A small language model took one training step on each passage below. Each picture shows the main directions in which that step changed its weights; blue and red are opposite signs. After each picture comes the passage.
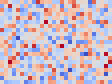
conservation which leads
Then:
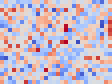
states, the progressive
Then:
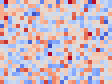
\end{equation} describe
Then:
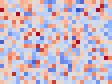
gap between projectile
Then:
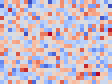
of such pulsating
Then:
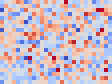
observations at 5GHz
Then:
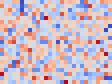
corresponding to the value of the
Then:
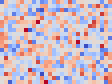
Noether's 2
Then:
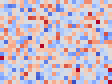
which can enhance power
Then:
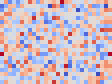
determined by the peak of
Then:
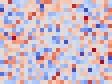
a background signal of
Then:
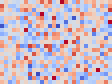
numerically integrating the
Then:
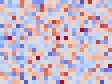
having unlike
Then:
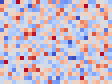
in cylindrical
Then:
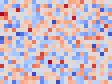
galaxy. In fact
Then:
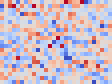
unification, we see that
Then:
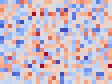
global events.
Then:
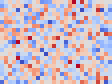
EB members with
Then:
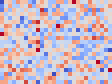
$a$. The maximal
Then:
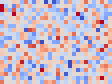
by the existence of a
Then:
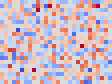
four-dimensional Hodge
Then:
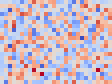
entropy of the
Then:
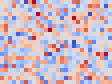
decomposition. A
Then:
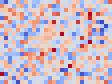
standard procedure described in
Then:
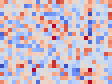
previous studies neglect
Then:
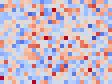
vorticity. The
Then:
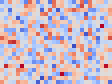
cusp anomalous
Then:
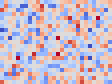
UV continuum of
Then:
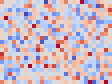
Intensity calibration
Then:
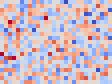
consider, in addition to the
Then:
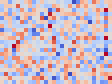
quantum Heaviside
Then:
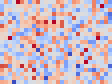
E$. The objective is
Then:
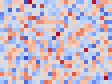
This attenuation is
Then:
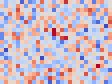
of High Energy
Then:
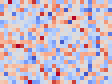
both the charged particle
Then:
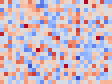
(ground state) into a
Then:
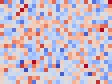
of a \emph{static
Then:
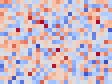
down. Figure 2.1
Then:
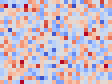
mixture of first and second
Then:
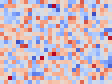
hoc that personality
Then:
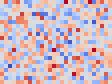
the situation is not
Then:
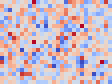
dependence. Calculations
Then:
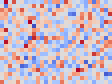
\end{figure*} The cross
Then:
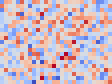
Scenarios (a)
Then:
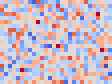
in the direction of the
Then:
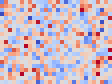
Agdeppa et
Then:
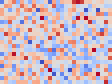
and $m_2$ are
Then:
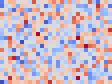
That is, they can be
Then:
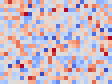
One of the main results of
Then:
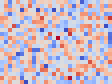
metal electrodes
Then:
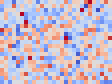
part of the overlay
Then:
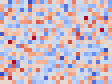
and therefore the physics of
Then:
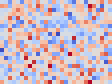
(15). With this
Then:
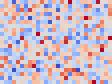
We evaluate the throughput of
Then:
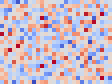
to fundamental
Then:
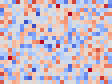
that the exchange of the
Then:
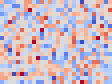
para a consulta
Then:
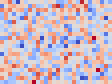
study shows that the presented
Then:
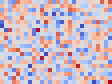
negligible in
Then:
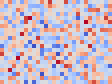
UV spectra of hot
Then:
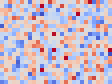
exact diagonalization
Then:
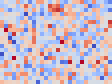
or simulation. %
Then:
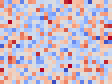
signal we expect to measure
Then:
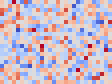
detection sensitivity to light
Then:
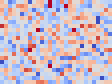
compute dtype,
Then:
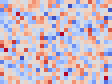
data on occassions
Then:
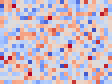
for point-like dust
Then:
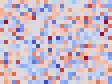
ejected. Helical
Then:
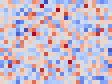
depth of 10 m
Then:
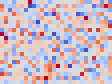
understand the initial conditions of
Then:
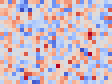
V-cycle to
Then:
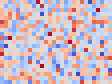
the rigorous derivation
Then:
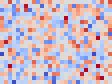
fit interval, are of the
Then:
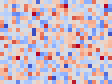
an initially diverging
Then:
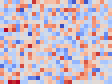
We consider the corpus
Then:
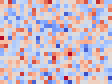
$\gamma$-ray spectra above
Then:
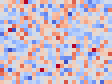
to mitigate the
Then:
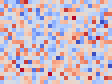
main manuscript)
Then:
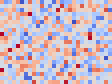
to the QCD corrections
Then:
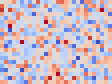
5, near the upper
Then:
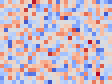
By using the concept of
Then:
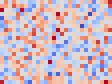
before eqn
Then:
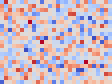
\end{figure} As shown
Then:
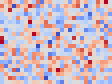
\midrule (i)
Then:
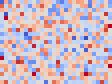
equations with a cosmological
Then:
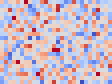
$AD$ one.
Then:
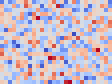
for $\xi^\mu$ and
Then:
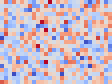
Astronomy and
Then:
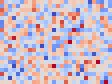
is independent of momentum,
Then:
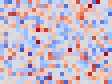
$\eta$-meson mass
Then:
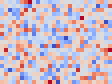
are close due to the high
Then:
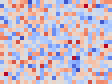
Since, for a specific
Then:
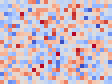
program. Segments
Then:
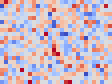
same probability under both states, and
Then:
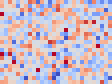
the transition is calculated by
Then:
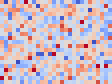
freedom. We consider
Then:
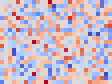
whether they exist at
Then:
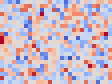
unity: \be \int
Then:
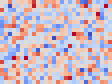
desirable to make
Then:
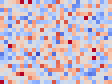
investigated by T.
